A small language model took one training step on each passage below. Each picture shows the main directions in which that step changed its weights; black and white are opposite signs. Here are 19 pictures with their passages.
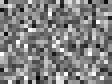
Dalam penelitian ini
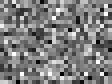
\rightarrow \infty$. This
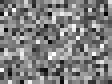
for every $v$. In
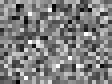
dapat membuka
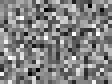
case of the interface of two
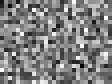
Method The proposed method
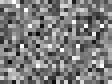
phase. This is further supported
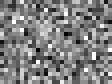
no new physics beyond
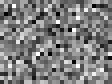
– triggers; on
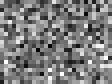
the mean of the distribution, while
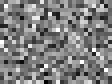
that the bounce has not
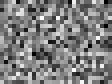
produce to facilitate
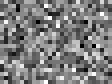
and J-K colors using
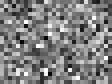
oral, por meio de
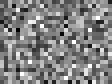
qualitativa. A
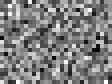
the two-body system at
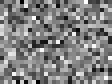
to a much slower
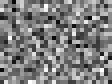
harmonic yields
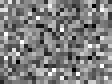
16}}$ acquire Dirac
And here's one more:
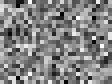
are reverted to inject
